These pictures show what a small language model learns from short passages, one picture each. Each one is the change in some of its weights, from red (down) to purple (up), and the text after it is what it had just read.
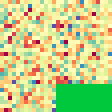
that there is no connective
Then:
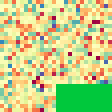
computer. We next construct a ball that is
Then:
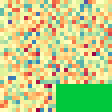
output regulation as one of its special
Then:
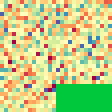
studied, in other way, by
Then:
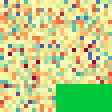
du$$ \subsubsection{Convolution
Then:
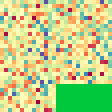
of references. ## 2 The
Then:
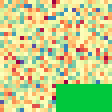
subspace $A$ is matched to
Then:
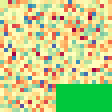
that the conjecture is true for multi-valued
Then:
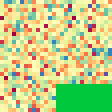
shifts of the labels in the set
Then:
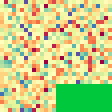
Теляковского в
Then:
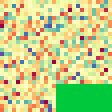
\to T \end{equation} from
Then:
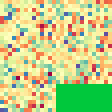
ix$ to denote the fixed point algebra
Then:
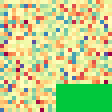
In case $a \not=0$,
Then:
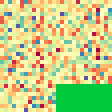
(Y,G)$ be the product relative
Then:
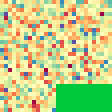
respectively), $L=E$ and the
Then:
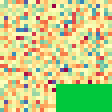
points in the same direction. Thus if we
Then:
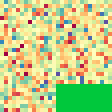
the second equation in (8a), it
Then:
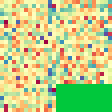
4$ by (ii) of
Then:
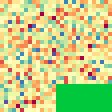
single and double bonds, and
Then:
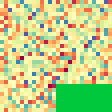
uses the already known arctic curve,
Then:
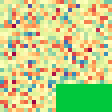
that $\Pi : \cX \to
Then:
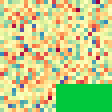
the set \begin{equation*}
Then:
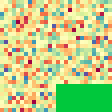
vertex rule for (all!) vertices in
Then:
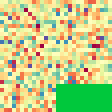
set of all $t\times 1$
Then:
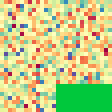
give the proof of $(1) \Rightarrow
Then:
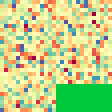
combination of $e_{ac}^\rho$.
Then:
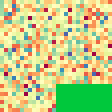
Oka property. \item[(c)]
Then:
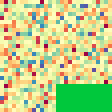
consumption and the user satisfaction into
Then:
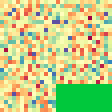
garnered a lot of attention
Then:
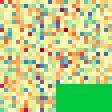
then known examples of tight manifolds without boundary
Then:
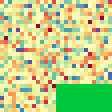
does not belong to the closure of $\{
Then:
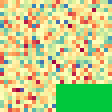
$a$ and the normal-up line
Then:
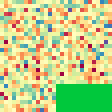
found in \cite{mo}.
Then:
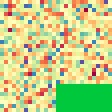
that we have obtained when the cost function contains
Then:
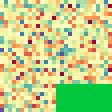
reason $\chi = \varphi$; but it
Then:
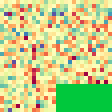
$r$. Let $\lambda$ be a
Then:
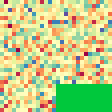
closures share a branched point are
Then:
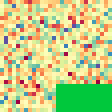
with **N** number of sampling points
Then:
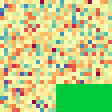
we can compute the low-rank bases with
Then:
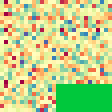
Generalized Upper Incomplete H function
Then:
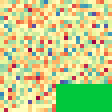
fact historically the starting point for
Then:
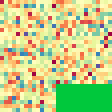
is commutative and cocommutative, and the following
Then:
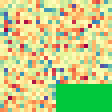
$s_2$. Hence, it is
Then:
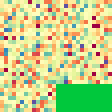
\def\cJ{\mathcal J}
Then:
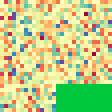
of every irreducible component of any reducible
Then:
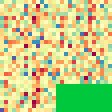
la proposition. \bigskip {\bf Proposition
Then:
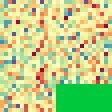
probability at least $1/(et)$
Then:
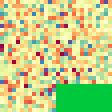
are known in some cases, see
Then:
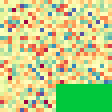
Then $\tilde{\mathcal{O}}$ coincides
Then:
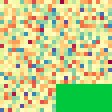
regime of zero Lyapunov
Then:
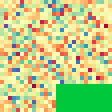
and Igor Dolgachev for
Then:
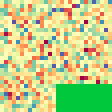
For matrices $A$ and $B$
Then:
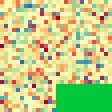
connection between mathematical concepts and
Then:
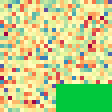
$$ For each $P \in
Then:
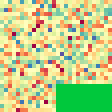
$Q_{\omega}$ be the positive solution
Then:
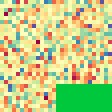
image the economic structure is a
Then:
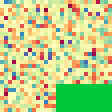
f \notin HK$. Our goal is
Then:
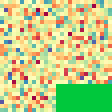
\G $ be two homomorphisms. A
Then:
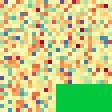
beads of an abacus, being
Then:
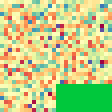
$$ The statement follows from the last equation.
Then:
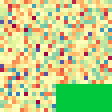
In the first paper of the series, we
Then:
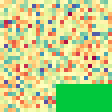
the transpose of $C$. This automorphism
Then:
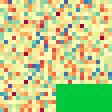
For $k\in\bz$,
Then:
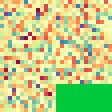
\n {\bf Lemme
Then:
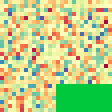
inequality to Hermite--Hadamard
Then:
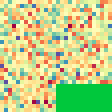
of $\fM'$ that can be obtained
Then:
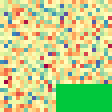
on $R_n$. Here we assume
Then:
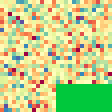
that\ } |\Phi|<\varepsilon
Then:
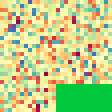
power capacities, leading to a solution
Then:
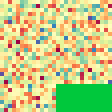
a separable measurable space. Let
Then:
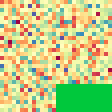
the following examples. The first example shows that
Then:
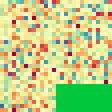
alternative process: \begin{enumerate}
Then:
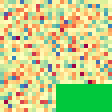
the same steps as the proofs of Theorems 1
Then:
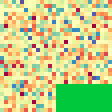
be written as $$\sup_{|x|\leq
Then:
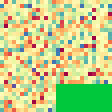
It is obvious that the result follows from
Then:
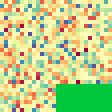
the amount of absorbed optical
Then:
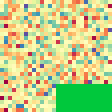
we obtain the parametrization of this
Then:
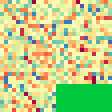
compactification of a manifold $M$,
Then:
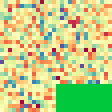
to construct a new type of biregular
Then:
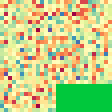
appear. \bibitem{Majid}
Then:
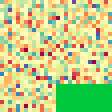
a compact convex subset $K$ in
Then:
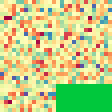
Before solving Problem (LQG),
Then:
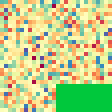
Journal}, year = {1996}, volume
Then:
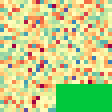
D ,\] where $\alpha \neq 0
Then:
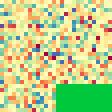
of this kind, we choose a canonical matrix
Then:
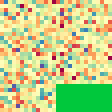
restricted to $p\geq4$. Then
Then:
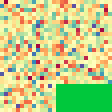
selon des $K$-types
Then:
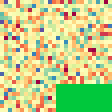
is needed. Their identification of such a
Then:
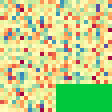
values $v_0=\nabla
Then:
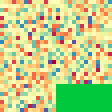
high TRAIL} and
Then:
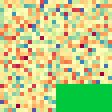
We need to redefine the dependent variables,
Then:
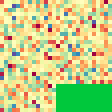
between $\tg,g,n$
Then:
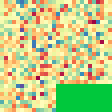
variants to handle the following general problem \[
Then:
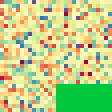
representing the partial sums of binomial
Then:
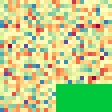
on the multifractal formalism in
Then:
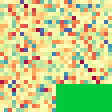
the past of the interactive processes
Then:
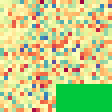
applies. Thus, \begin{equation}
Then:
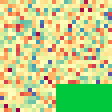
dedicated to the memory of
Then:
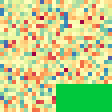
fix a $G_1$ and
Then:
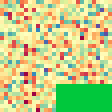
validity of Theorem 4.2.7
